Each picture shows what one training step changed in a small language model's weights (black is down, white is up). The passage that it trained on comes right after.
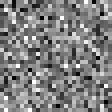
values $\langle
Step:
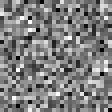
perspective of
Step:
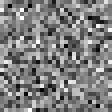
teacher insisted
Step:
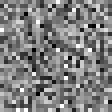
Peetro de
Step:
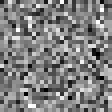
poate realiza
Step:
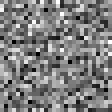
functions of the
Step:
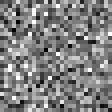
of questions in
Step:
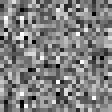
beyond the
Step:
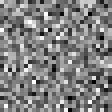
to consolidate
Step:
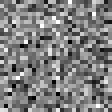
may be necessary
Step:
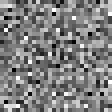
the level of standard
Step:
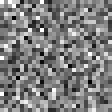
nel modello
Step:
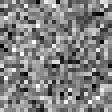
true that this
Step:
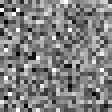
most popular
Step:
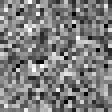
lexicon is
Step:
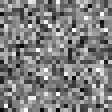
which may both be
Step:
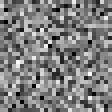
is quite similar
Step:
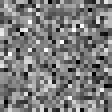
maar dan
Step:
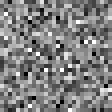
model corresponds to
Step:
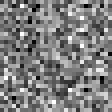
This technique
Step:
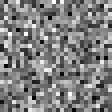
charge seen by
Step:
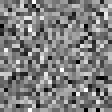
proceso de
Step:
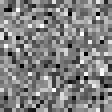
It highlights
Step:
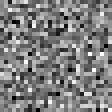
several values of
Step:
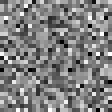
(see Figure
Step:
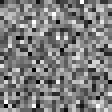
a 2. Let
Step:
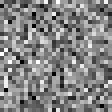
really define a
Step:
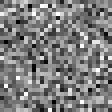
the main themes and
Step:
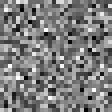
utilities in
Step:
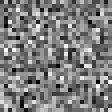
obtained values of the
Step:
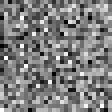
the Planck
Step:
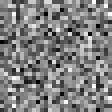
and analysis of results.
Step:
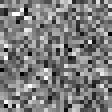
both for the usual
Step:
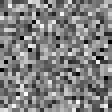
enables faster
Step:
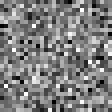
the recently observed
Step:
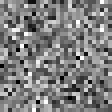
somente como
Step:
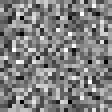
from pressure
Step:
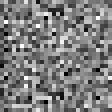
на стінах
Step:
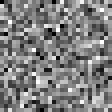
that the measured
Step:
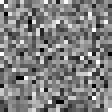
in LPRG
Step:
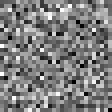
elimination of
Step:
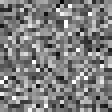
of higher education Wang
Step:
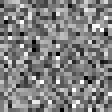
also couples to
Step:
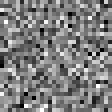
to increase the
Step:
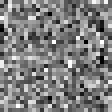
A change in one
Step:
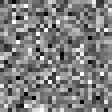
over time the Han
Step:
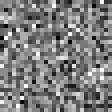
firstly compare the
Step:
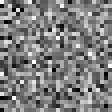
and significant effect on
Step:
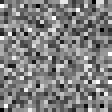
Public sector
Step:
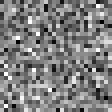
Table 2.
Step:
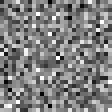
described above.
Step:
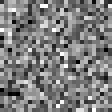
condition resulting
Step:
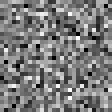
local time is
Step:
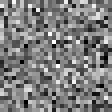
mice, led
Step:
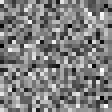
group was split
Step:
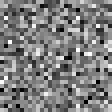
do so, first,
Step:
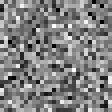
industrias y
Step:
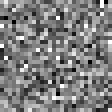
the following equation:
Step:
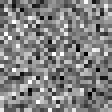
of $\Delta$ and
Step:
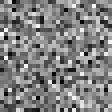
the texts are
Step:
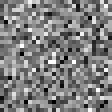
Models for
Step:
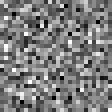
of the radial
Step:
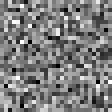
large values of the
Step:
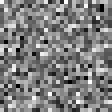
Date Status
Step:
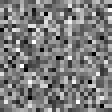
Since its
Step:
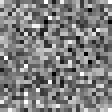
the core network
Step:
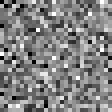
of Political
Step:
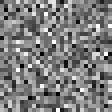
be favorable
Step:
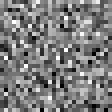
the $b$ values
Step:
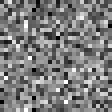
significant differences, we
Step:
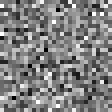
form of students and
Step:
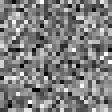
optimal paths
